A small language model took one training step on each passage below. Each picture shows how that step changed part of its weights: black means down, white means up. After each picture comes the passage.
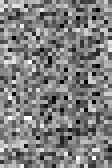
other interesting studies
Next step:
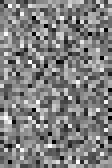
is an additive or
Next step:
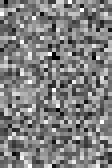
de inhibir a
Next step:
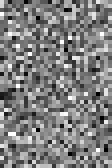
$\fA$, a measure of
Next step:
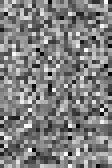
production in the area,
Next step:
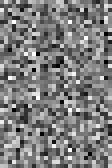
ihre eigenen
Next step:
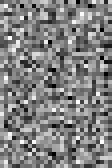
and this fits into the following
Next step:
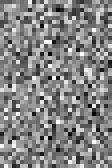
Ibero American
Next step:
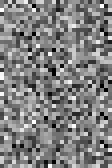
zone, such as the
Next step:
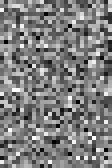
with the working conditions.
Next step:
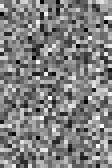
um estágio superior
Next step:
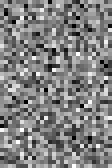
turn is higher than
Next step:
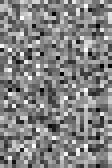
the length-scale
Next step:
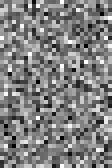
arise as a result of
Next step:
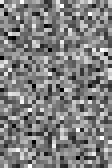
$3$ players in
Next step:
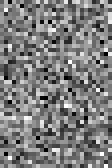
2021). The interest of
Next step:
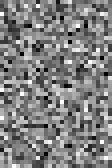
of Euclidean
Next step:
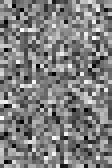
sind unterschiedlich
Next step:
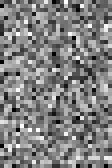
boshqarish bilan
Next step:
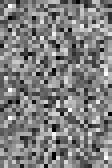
evaluated explicitly
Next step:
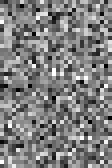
standard, we only test
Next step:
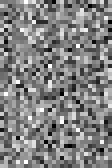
of libraries where
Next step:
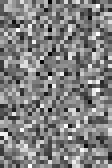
cooperation in the energy
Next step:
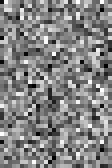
power, in particular have
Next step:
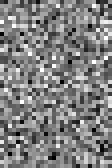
the SMEs, and other
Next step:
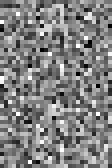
New York:
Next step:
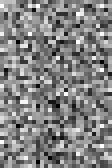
Por fim, o
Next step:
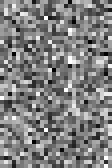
consideró significativo que
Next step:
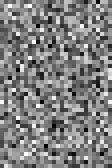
be interpreted as the
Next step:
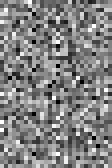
conforme as metas para
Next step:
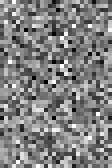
bilan bog‘liq
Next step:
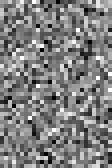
der Befragten
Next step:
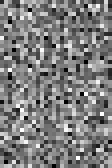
the perception of the
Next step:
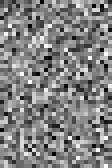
that encourage the
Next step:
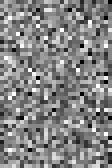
ROC receiver
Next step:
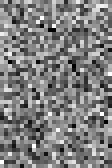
were sorted into 8
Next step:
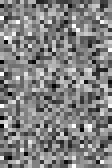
quadratic. Its
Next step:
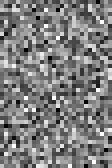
decimal de evaluación
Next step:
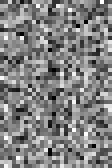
That is, we have the
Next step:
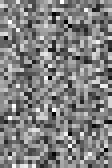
< \infty.$ Then,
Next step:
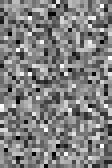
defined analogously:
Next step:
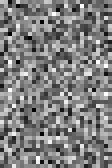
i Bergen og
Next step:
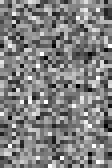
and greenhouse
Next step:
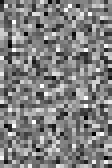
ilmu komputer
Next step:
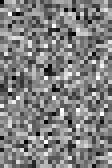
in game design. The
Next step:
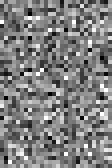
від місця
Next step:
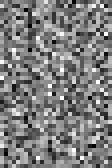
\subset G_n$. The
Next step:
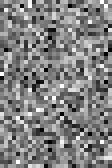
of stump diameter
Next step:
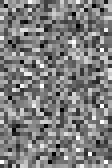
regarding attitudes
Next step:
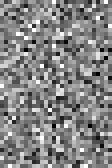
“Sonsuz hayat
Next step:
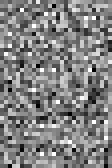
was selected based on
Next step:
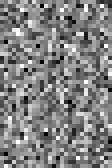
dissemination of
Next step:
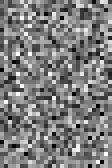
in Mathematics
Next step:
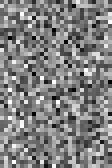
individual. In order
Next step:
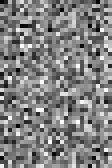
a valuable guide
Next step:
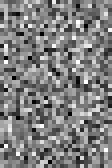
ensured that it is
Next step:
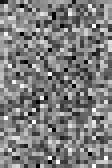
this paper, all these
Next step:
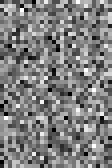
In particular, for static
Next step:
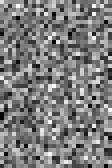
are linearly independent).
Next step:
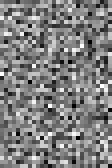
В.М. О
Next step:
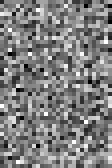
Table 3: The rate
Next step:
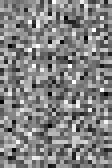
plasmon resonance
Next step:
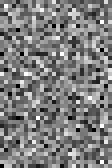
regardless of the
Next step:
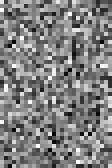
comparison to existing
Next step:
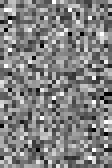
ciência em
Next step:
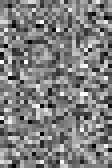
Jane has distanced
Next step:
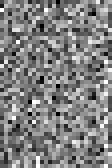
& Beasley,
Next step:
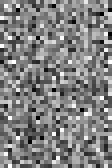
%95 for more than 7
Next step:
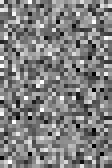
period Control
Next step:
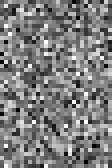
but both are on the same
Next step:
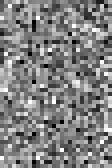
scenario, this
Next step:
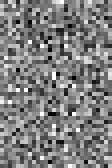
physical protection.
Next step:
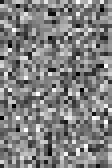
the inequality $q <
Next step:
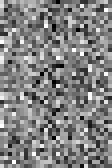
que la excelencia
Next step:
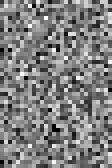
not statistically
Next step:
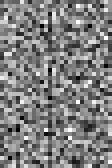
economics; the
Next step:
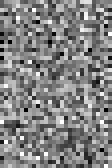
diversities existing
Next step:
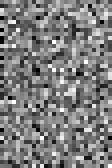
Dumont P, Leu
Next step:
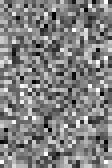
the elderly, pose
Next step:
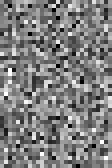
met through local distributed
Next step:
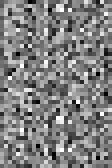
is enough to prove
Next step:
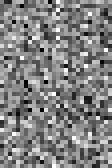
IVT trackers
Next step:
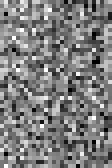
with final alcove
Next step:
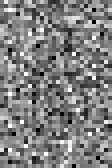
cette question
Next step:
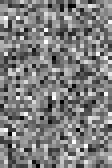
systems. The generalization of
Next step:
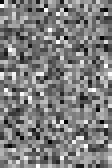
for the blocksum,
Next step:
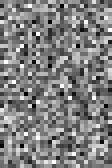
studies were performed following
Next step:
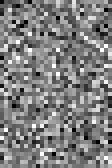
distinct weights
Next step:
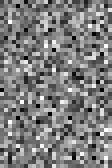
(MDP) with finite
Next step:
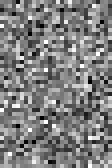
lax-transformation for
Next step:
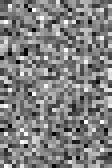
the tangent space of the
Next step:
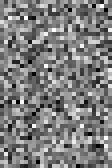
& \pmatrix{ 1
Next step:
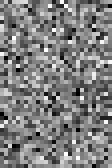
this bijective correspondence
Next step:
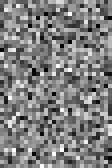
Secretaria de
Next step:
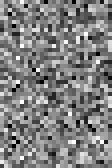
theory and the least
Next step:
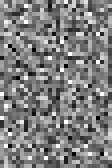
an extremal analogue
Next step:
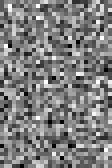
Gender inequality is
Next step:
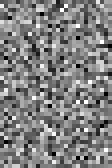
argues that, when
